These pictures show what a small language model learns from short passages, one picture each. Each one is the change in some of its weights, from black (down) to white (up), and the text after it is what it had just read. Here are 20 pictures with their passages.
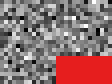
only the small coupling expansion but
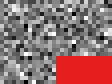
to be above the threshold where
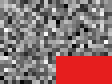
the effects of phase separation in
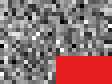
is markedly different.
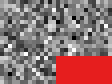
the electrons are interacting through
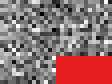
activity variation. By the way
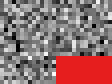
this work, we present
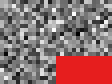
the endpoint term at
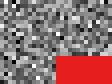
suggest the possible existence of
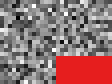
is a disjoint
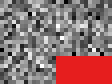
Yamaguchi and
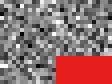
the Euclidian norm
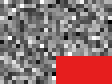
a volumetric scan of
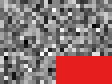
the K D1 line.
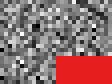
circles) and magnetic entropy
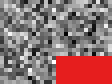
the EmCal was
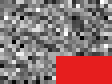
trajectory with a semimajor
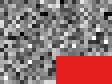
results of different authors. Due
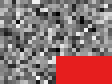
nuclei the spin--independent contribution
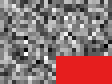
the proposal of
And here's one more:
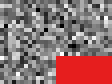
$\nu$. The fact that
